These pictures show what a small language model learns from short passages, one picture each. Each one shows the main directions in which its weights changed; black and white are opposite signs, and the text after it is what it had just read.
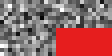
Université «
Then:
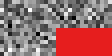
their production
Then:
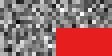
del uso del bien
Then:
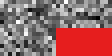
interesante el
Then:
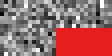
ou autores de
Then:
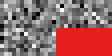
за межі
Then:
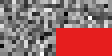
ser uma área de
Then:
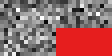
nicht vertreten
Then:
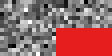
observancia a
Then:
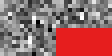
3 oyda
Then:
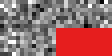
в пределе
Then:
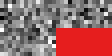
some of the
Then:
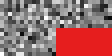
de Lúcio
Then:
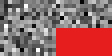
O estudo também se
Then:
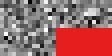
omvang der
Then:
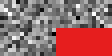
как наука
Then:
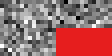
e dos outros
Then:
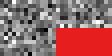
especializado à
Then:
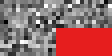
co oburza
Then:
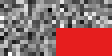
работа по
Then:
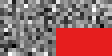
a distribuição
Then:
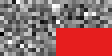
un claro
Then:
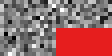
is het relevant
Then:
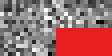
de necessidades de
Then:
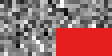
los cambios
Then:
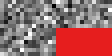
ota -
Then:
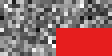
use of
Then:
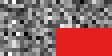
apenas aumentar
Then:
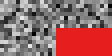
berikut :
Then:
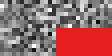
el enfoque
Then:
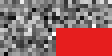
se referencian
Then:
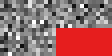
Nacional Mayor
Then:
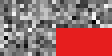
dos alunos pelo
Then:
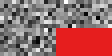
that determines the
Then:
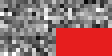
de estudiantes
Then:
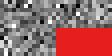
by scholars
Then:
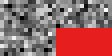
- Hiace
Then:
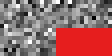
foydalanish jarayoni va
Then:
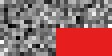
ada 11 juta
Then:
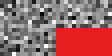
числе и
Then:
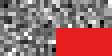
das relações
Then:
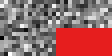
cidade de São
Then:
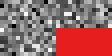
esta consulta
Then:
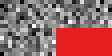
iqtisodiyotining strategik
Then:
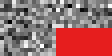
técnica, o
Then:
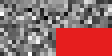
según las
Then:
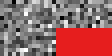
bolaning ijtimoiy
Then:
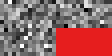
acesso à informação
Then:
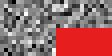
ilmiy va amaliy
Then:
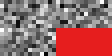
infatti una
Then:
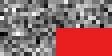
antes, en
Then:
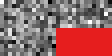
period of
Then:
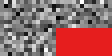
sendo essa a
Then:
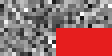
construction of a
